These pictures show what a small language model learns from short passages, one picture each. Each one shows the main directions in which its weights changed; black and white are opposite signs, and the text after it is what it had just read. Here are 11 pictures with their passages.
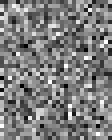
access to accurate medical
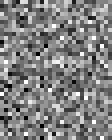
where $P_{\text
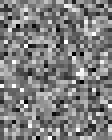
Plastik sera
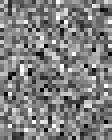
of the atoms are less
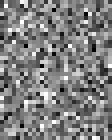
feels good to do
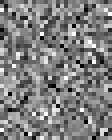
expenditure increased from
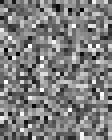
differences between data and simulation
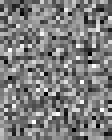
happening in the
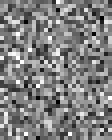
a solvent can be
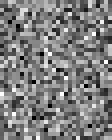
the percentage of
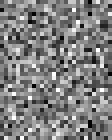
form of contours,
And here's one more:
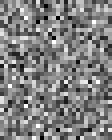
phases in this study.
